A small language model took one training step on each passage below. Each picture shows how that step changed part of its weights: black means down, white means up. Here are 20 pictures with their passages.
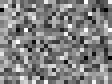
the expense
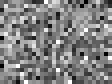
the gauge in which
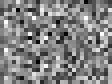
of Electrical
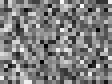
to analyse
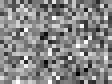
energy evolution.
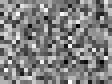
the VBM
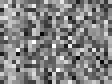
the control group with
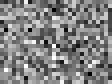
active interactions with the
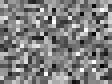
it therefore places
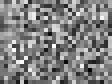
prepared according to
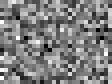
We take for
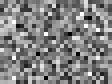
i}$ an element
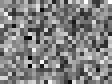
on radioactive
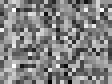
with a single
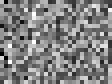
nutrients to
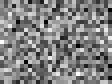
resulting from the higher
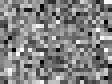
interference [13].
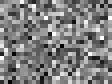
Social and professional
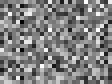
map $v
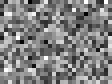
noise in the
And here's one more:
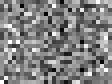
now $d$
